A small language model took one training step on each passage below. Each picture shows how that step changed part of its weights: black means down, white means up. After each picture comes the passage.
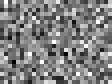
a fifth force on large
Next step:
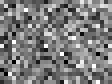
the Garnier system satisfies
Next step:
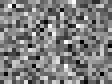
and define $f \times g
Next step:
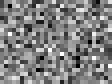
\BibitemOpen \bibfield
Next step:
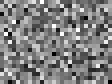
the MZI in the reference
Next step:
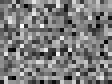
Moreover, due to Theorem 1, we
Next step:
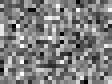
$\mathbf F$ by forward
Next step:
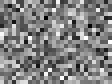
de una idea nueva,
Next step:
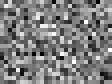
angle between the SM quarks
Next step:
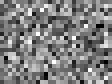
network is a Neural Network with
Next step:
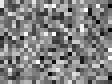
or sound waves) need to
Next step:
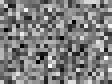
the two positions and the corresponding
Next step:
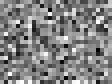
a number of places.
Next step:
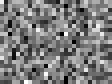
used. Only recently, a
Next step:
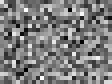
the convenient computational method of
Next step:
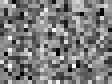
reads \begin{equation*} J
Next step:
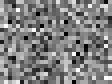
variables. According to the central
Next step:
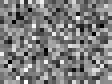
= 32100$, and the following
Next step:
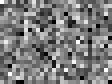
£90; Poisson fixed
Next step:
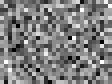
the signal and idler carry
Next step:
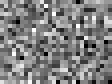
or violence against a
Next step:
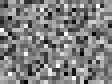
first proof will be needed later
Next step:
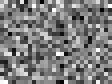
-type inequality. **3. A
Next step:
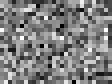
Let these be Cases b),
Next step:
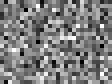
\& Phillips
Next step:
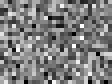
with a tensor to scalar ratio of
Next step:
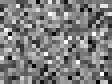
propagation direction is equal to 1
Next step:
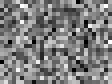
лишь бы в меня
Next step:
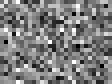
Этот пункт
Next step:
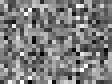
is small enough. In this
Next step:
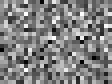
panel of figure
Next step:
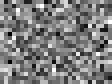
his own ass.*
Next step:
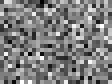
$value_{site}$, which
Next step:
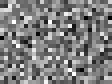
and our study is based on the following
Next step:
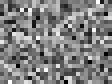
is $\langle M^2
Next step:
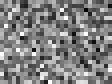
a contrariedade a
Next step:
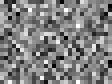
bir elementlaridagi tok
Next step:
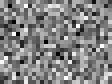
coefficients of differential equations for generalizations
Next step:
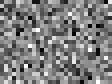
en el que pueda
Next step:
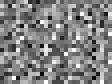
Let $X$ and $X'$
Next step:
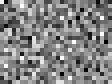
applied magnetic field introduced via the
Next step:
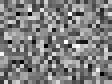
gazetesinin 26
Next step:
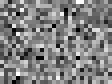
29 foizi sport bilan
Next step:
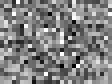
60 % de los estudiantes de
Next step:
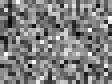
lines on the excitation parameters.
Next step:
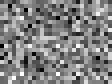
\node[vertex label,
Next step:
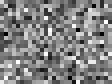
the natural behavior which was observed
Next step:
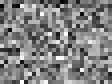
contour consisting of
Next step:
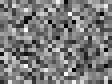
necessary for computing the various
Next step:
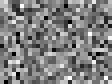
are particularized to the one-dimensional
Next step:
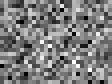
the steady profile. \\
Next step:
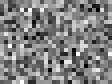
is strongly outer for
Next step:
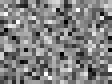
point process underlies many
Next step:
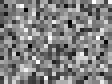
that we will later detail,
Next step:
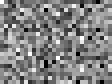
channel. In this
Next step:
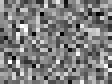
Gaussian \cite[% subsection
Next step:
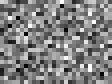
un \'el\'ement {\it
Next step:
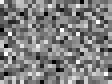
numerically estimate asymptotic expressions for
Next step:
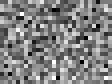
of spins in the ABC
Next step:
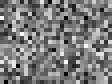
qiladi. Mehnat
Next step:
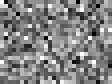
use the capabilities of these
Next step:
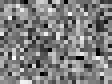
eligible Actors in
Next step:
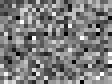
neutrino fields, respectively
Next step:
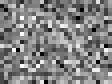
u vlasništvu
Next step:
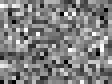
then there exists a~causal
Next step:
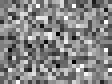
since there is no competing
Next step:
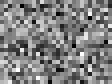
be modeled as a lattice
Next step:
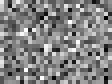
summation formula. Thus when there exists
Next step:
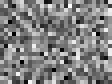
learning algorithm proposed in 2016
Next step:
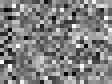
$\Box$ \medskip Let us
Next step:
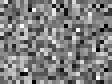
$X_E$ admitting
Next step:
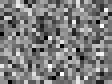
Область науки
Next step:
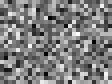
with the background determined by the
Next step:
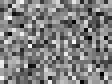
superconductor into a
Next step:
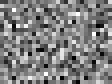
estratificación de la
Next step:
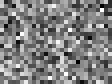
data on user behavior, including
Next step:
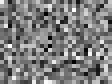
accurate evaluation.
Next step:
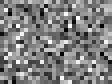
to the atmosphere, and
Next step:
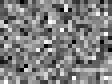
memiliki visi AND
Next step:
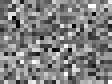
and Software*,
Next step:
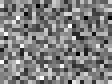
and $\Omega_n$ is the
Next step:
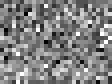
pagar por parte de
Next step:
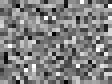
a questão relativa ao
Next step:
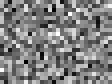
properties of an ECMC
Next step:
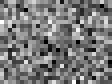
among the APS's
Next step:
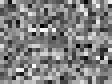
machine learning classifier of
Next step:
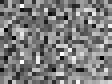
considered as ``ghost
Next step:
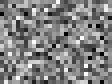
of domains, we can find
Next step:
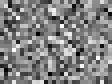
non-detections present in the
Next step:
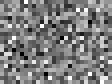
is mounted (Fig.
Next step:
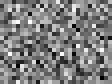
the global case, i.e.
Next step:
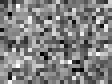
avons utilisé la
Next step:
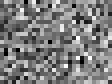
{\bibinfo {journal} {Phys.
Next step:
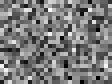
conclude that all small perturbations
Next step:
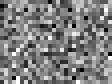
that, while networks of the same
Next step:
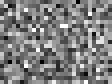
the mean number of vertices, where
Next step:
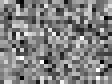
with logarithmic corrections
